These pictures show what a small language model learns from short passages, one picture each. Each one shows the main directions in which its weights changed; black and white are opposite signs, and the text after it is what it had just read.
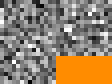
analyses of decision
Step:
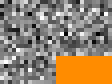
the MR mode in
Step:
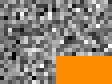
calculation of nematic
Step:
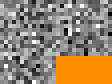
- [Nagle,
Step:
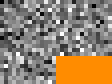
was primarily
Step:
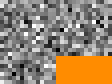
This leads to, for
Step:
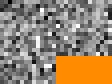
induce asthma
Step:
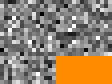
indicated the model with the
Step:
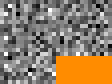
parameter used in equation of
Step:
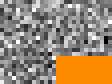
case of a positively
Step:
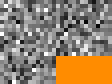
relation to community
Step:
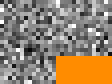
children and
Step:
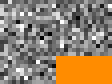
agencies came
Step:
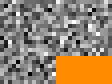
state of Anga.
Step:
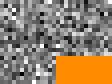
the extended and
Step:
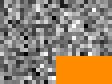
of 0.05 in order
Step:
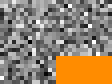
typical topology of
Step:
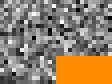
in the earth,
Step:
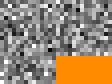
targeted to
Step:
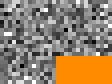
less complexity in term
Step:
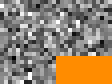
is reliable at low
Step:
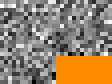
lower than Maruf
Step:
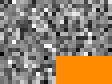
figure 1. The
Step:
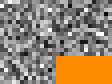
it from ADP which
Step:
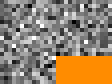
is typically enough to
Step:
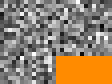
and SM (during
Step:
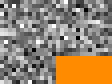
BigRiem and
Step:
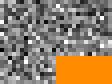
practice. We include
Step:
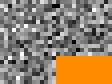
of \wise\ data
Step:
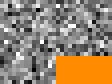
curve also indicated that
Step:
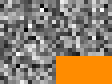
regular Cartesian
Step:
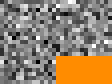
dissolve in
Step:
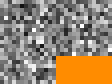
predicted key is
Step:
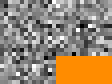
Bauer, J.
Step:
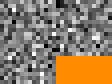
acids) was not
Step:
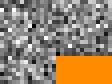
matrix we wish to
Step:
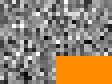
the preconditions for
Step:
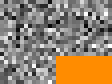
and impacted the
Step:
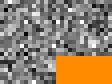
have PEDM, and
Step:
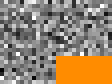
kept on the
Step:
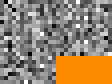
thus have high chance
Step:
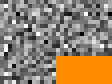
steady flow.
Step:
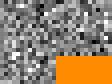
different from $\omega_{\rm
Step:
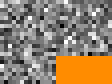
East to those of the
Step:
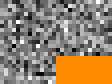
as the main processing
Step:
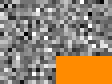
to the 2-7
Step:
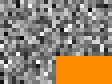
(CI) shown in
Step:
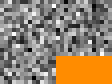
models, instead,
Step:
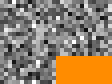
ancillary file
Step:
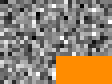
Efficiency Action
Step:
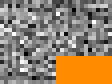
I'll also generate
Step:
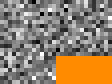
in the compostable
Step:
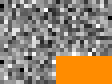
provide uniform good
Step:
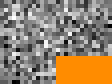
the design of the calculus
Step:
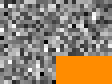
activated carbon
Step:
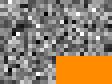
the temperature of the hot
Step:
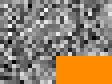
water-bath for about
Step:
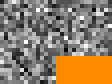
enabled via a
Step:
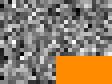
3 while the viscosity
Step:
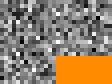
the same time it should be
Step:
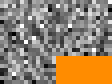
additional contribution to the
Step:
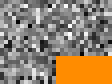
with autonomy
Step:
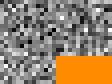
stability and preserves
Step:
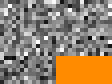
and pull strategies and
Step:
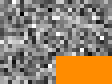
automatically or
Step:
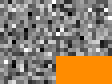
{journal} {\bibinfo
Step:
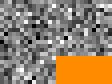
in pollutants such
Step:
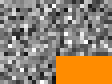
to the authors:
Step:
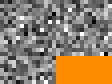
protocol ensures
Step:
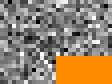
Finally, at each
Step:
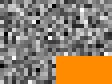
\textit {et
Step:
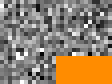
representation of sound
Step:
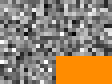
the normal run.
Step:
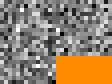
budget levels
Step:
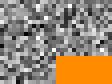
different trawls of
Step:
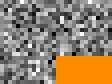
their excellent
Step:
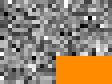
to infinite energy
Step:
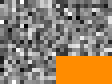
the poor were served
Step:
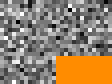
the role and impact
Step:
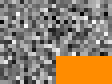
will not be right based
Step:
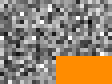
invitation object
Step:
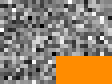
more creative and enables
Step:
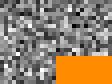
During a median
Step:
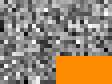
string, two types
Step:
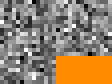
applications, accurate
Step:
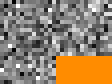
non-thermal particles
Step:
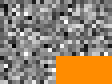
= x \Rightarrow
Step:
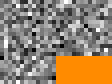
Proc. Int.
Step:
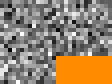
the measurement function as well
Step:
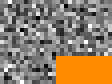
\leq i \leq
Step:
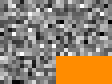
the kings. No
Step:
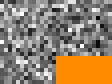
the initial acidification
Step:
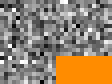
Self Concept is considered
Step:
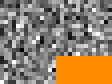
serum cortisol
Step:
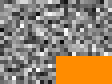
scintillator light
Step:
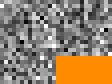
food groups into
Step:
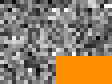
that change in Interest
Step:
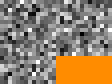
an excellent
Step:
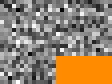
required alcohol
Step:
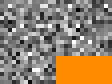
we adjusted by
